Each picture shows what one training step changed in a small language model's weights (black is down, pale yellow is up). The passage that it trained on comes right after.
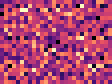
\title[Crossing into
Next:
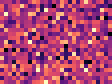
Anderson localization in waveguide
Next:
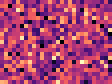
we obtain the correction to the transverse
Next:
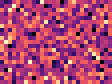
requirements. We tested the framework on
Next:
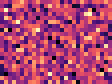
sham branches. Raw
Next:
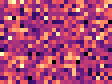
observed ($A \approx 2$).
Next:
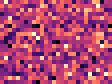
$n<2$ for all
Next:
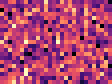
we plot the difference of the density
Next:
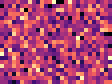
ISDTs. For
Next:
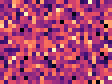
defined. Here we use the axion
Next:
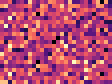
and reflares at the end
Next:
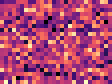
The number of elements in such a
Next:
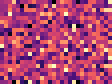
complexity growth rate. In section
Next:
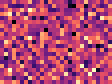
3a (see Animation
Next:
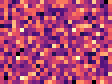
distributions for the Nested
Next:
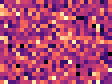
that the memory recovery solution,
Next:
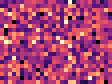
interact locally before they are
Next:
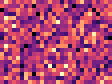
stellar parameters, Rb abundances,
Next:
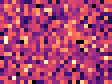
since there is no possibility to be
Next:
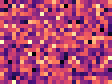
if $f(x)\le
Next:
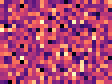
Carbon atoms of graphene are represented
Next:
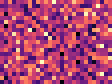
for NTM stabilization,
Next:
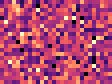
by \texttt{|} instead of
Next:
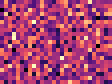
k-means clustering and spectral
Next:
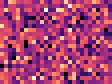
dependence structure between observed temperature and
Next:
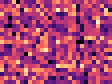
large area in velocity space, rather
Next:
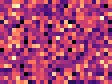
their orientation is random. As shown
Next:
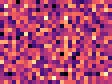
have been doing here so
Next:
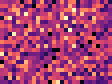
earth's surface. It
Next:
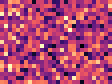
process a single trial is shown
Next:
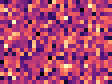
which assumes each interaction highly depends
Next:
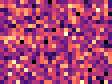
be spotted by 1)
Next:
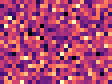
mode fiber (SMF)
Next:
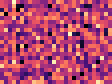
emerged as a key laboratory for
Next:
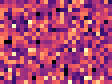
even and odd functions on the other
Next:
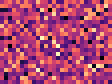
\rightarrow \pi N$,
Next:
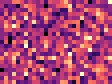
the Cartan divisor
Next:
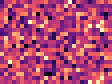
algorithms by providing the API functions
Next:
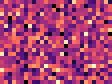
are large uncertainties in the frequency and
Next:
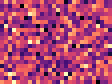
but with additional nodes (base
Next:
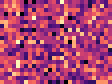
consider also wave equations for some
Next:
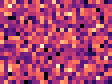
bulk mode with one more nodal
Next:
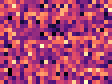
network, thus periodic boundary conditions in
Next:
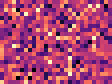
recognized as a separate class
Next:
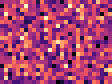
states. Only the remaining
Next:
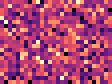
when $K = 0$, Equation
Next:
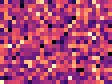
closed loop has $n$
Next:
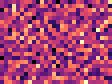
2.2-MeV kinematic
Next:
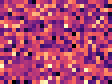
in iron bulk crystals
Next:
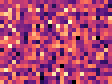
each point along the surface yield
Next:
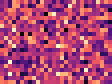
part. The percentage of
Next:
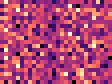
network's operation depends on how the
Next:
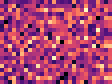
of the image is significantly lower than
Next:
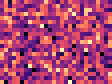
the generation of the $\mu$
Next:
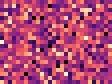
(Table 1a). For each
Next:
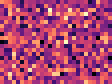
of the flow field, aiming
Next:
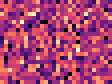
of the local density of states near
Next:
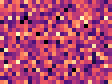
position} $< 64$. Furthermore,
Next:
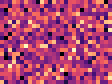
will only need the latter. We
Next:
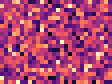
the top quark. While in the
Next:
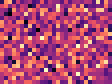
éléments finis et
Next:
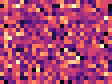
largest on neighbouring qubits.
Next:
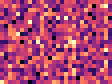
by previous researchers [28,
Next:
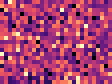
represent the momentum distribution of the intensity
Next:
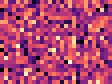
real and imaginary parts, respectively.
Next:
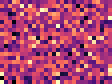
\right \rangle$ of the
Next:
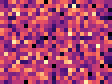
super space-time, by defining
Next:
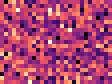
are in fact the natural bounds of
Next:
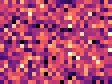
for $G=A_l
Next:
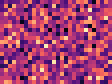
gas (Rayleigh and
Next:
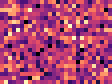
collapse directly to form a BH of
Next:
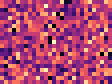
of weeks ago,
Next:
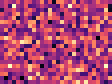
behavior, and an implementation on real
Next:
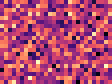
bilayer. The A parameters have
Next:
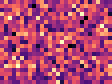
${\rm Tr} U$ from
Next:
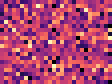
The stability of paramagnetic
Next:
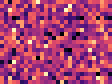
as follows. Hawking radiation
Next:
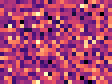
\Sigma$. The estimate above for
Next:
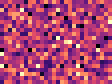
predict internal multiples with the correct
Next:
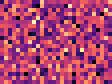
and the data quality. However,
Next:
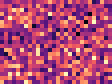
display lags of several years
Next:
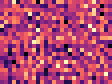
shows the ground state population.}
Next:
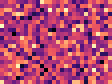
emission from MIM devices is the
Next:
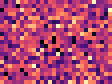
p$. \item[Fig.
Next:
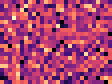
selected output units in figures
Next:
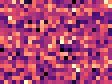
these performances can be extended to
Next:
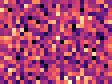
vary the amplitude of the stochastic forces
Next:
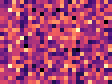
us easily build a dynamic and
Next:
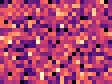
issue of particular interest is the suppression
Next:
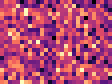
by an area of the source of
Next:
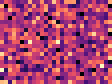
due to either a larger physical distance
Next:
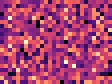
plasma is caused by supernova
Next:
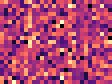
M3.2, gives positive
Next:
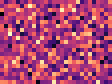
predictions are not reproduced by any
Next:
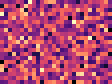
SDMEs for the
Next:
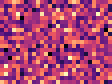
neural networks, explicit differentiation
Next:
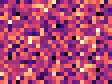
for the pellets. The
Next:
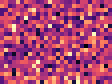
polarization parameters of the Crab
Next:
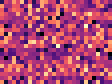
will be periodic in the imaginary time
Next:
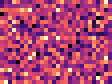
evolution is performed with a time step
